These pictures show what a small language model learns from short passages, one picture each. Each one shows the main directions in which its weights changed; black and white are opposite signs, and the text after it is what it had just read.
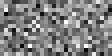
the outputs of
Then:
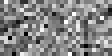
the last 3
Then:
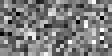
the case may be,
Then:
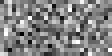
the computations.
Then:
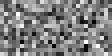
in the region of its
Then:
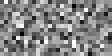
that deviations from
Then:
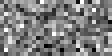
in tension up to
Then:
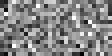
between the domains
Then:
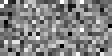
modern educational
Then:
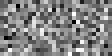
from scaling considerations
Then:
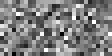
be necessary
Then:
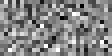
the second one C2
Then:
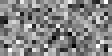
the errors combine
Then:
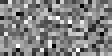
\quad \quad
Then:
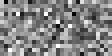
the strong connections
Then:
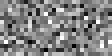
became possible to
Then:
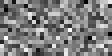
patients experienced
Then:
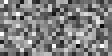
of the underlying
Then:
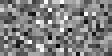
and sizing of
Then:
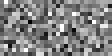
project has received
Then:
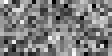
noise, also
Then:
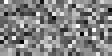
with sampled
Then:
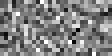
in a risk
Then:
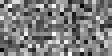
by Pockels effect
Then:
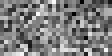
either the
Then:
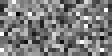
assess CCI
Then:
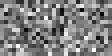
proposed to measure the
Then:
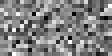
be seen for each
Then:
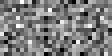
profile for formulation
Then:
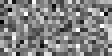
are essentially
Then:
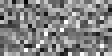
the clinical
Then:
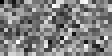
finite field of
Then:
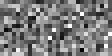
model would. The
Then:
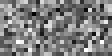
this cannot be
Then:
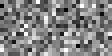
particularly in the
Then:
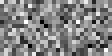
The pressure field in
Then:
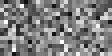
manioc is a
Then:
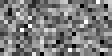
phones allow us
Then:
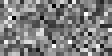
performance of extended
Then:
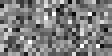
levels on how to
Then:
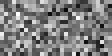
in the data analysis,
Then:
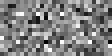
to be performed
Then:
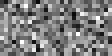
of the dimensionful
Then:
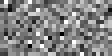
the chance of
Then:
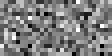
observations provide a
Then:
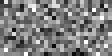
job, which
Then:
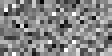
the permuted
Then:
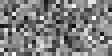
other words,
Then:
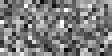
the Galileon
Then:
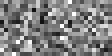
were entered on
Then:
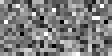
doping with
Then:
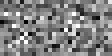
mutual fund
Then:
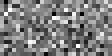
formed through the
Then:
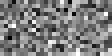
fibres were
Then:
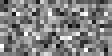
required in each
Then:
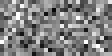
that the temperature of the
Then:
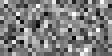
z^\si$ where
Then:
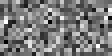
determine the correlation
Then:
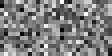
new program, and
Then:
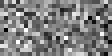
does not depend on the
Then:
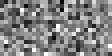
contains an
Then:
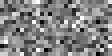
evaluating mobile
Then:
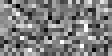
and garment
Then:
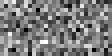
We leave it as
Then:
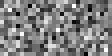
from probabilistic
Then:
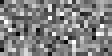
does not specifically
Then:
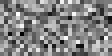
in the global
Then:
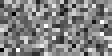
section, (R$
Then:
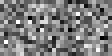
to experiment with different
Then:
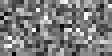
order to create a
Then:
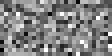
in our future
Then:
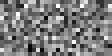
defined in Section
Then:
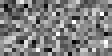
Table 13:
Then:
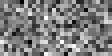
approach enables us to
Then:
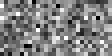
particularly affected in
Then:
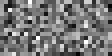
deeper into the
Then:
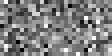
the substitution
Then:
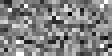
accepted which
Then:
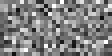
and heavier
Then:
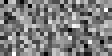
for first moment
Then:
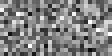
TIA at high
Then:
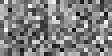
all the raindrop
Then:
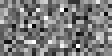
retained by the
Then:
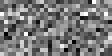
the cancelation
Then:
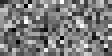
report presents
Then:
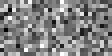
real numbers.
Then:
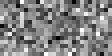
room to consider the
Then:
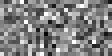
H. Yang,
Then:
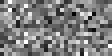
change much at
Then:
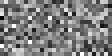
\bibitem [{\citenamefont
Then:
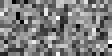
one finds field
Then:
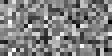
study the spin
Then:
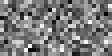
still beyond
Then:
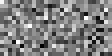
measure of pavement
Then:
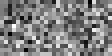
expect this, and
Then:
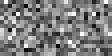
\\ = \lambda
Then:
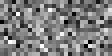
the expense of
